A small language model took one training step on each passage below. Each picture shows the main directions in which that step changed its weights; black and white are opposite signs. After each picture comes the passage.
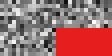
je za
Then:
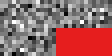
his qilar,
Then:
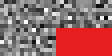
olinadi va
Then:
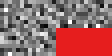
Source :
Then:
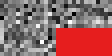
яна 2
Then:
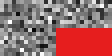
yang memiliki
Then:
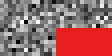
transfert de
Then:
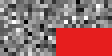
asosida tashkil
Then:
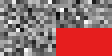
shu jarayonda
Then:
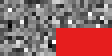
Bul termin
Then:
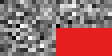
но и
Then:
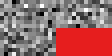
asumir el
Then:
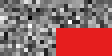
of religion
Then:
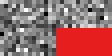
a cabo
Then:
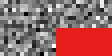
la UE -
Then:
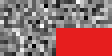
En esta
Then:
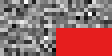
mum va
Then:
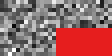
du test est
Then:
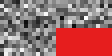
existente entre
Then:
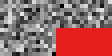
meio de
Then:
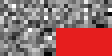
não há
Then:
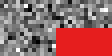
“erkin va
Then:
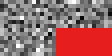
va metodik
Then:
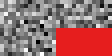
le même
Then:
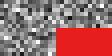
un elemento
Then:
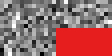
Curso de
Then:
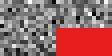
pulpa se
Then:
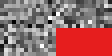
⁵ Die
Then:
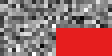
de la educación
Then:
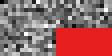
a su vez
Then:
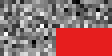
productos para
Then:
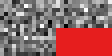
aumento da
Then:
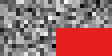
perceber a
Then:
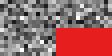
y, de
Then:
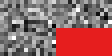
(ou de «
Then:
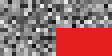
but also
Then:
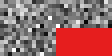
Nota -
